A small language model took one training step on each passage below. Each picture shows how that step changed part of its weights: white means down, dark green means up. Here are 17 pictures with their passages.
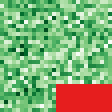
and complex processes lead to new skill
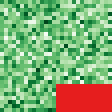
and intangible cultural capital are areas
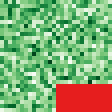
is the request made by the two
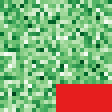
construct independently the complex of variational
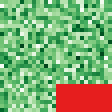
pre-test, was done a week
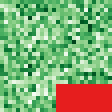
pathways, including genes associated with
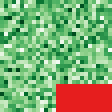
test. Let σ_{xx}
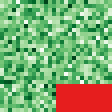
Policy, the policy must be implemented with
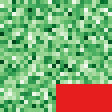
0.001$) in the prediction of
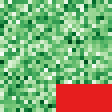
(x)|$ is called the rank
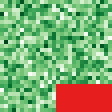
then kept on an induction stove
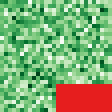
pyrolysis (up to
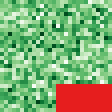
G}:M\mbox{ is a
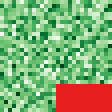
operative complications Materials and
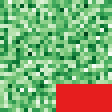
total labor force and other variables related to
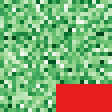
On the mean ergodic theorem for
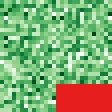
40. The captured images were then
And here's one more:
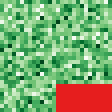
Sri Lanka, India,
